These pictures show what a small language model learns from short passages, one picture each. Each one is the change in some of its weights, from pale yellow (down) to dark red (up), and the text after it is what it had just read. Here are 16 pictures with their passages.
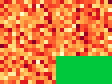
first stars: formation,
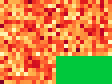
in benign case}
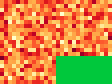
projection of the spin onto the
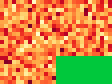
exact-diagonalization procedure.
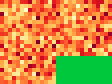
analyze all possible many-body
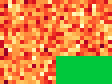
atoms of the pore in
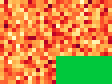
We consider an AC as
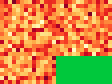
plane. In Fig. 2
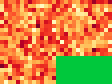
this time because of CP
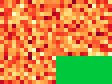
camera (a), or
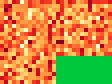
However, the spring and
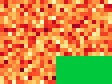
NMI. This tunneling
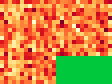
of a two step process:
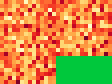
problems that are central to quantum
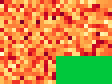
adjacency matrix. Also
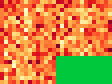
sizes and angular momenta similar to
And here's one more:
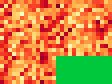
and 10 hours worth of
